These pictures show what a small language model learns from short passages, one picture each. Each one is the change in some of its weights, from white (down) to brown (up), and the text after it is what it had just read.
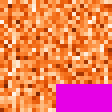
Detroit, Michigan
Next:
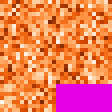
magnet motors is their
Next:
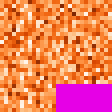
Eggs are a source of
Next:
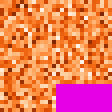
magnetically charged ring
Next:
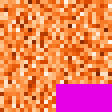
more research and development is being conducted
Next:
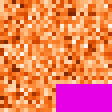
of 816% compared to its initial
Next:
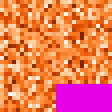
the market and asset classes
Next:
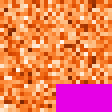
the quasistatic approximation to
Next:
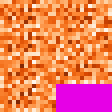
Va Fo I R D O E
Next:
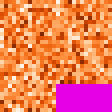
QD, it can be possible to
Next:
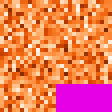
between absorption and scattering
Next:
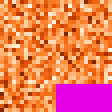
i<n$. A digraph that
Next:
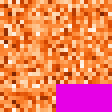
errors indicates that the preposition
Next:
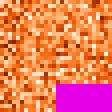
is the third largest sector
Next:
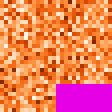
of thousands of Jews
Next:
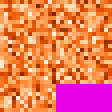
budget and the same
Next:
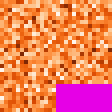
AHP. As with any
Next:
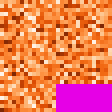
term, the relevant task
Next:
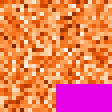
and/or $T_\tau$, and
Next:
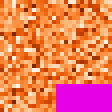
adjusting the drying
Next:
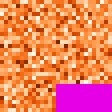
Desrosiers, C. &
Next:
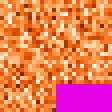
first-line immune
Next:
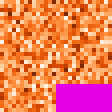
findings are critical for
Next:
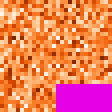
of congestion decreases
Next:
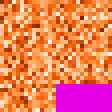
of U.S.S.R in
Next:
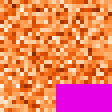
CFRP improved the
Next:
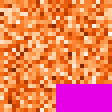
for safety and
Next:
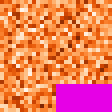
concentration ranges from
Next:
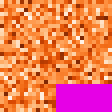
is, whether positive or
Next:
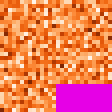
where a limited installation space
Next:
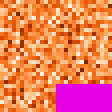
pressures used in the variational
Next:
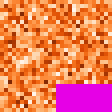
in the continuous education system with
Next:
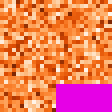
for accepting the null
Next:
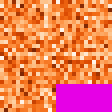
4, shows a great deal of
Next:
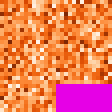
state actors increasingly employ
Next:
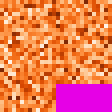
utilize codes and experimental
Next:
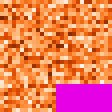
the other is a first order in the
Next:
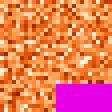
allows us to compute the required
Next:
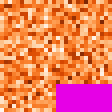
continuum intensity).
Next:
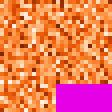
considered or weighed. Based on
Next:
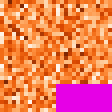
mention that, for an
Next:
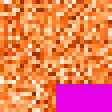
$\Delta E$ is the energy difference
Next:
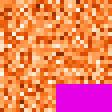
general features, breaks through
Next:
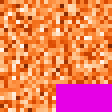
spaces of time, these
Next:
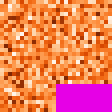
and manual tumor diameter
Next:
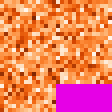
Mol% of EtOH
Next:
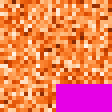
of single top quark production events
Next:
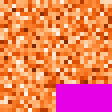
any connection to the DFG.
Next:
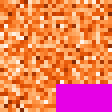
onto glassy carbon
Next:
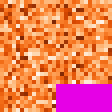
& Xia Youfu
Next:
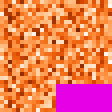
circuit comparison, and
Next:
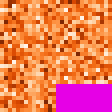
benzene left a
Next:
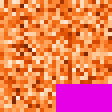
toxic in nature, therefore
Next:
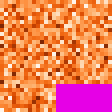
rise significantly by 2030. This
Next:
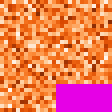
gained the attention of
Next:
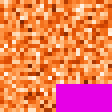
optimization in FinTech
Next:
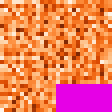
camera resolution can be
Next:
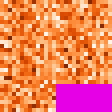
to power analysis assaults due to
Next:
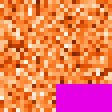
systematically coded for
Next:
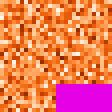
as soon as more sensitive
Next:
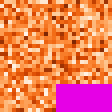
called $H$-branes
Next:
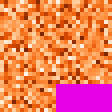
Paris, the richest
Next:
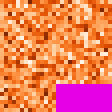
workshops. **All three
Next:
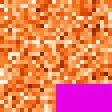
some $p\in \N$ such
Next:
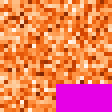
the most integral part of human
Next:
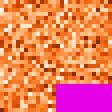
Optimization Based on
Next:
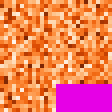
buying decision behavior. The
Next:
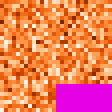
is motivated by a desire
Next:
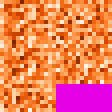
Also, in most of the phase space
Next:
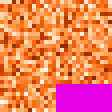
However, the bulk contribution in
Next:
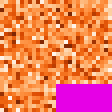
heavier. In addition to the
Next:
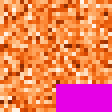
From bottom to top:
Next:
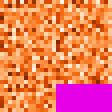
\end{align} The quantities
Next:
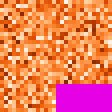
same azimuthal angles.
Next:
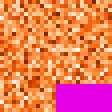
extensive research, such distilled
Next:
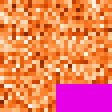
urbanisation. To address
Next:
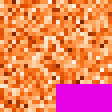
Council of Tiv
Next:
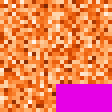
by a distance $y_{s}
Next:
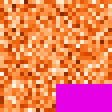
of the Flucoma
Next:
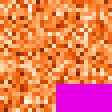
) Decoded_set
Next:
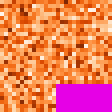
an ICU. - 3- A
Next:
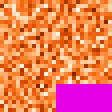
BABEL, extending
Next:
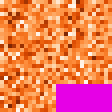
decays to the SM gauge
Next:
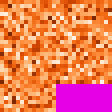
Along with this, the optimization of
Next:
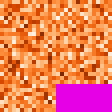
water. Apparently, even
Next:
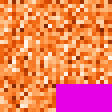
ϵ -phase during the
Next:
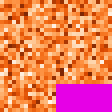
the ongoing war in
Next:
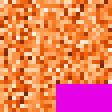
inter-layer properties. These
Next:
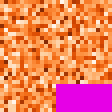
Sample Activity 4:
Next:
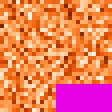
increased regularly with the increase in
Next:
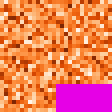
the real attributes of an
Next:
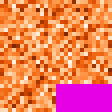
(2007). Core Stability
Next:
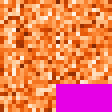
(e.g., Data
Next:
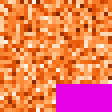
expressed in terms of the
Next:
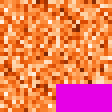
these differences corresponded to small
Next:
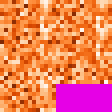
26,01 According to the
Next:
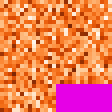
that the same approach can be applied
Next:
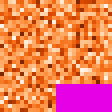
\item Impose the two
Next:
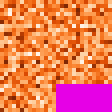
lung carcinoma and
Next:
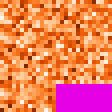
notion in contemporary
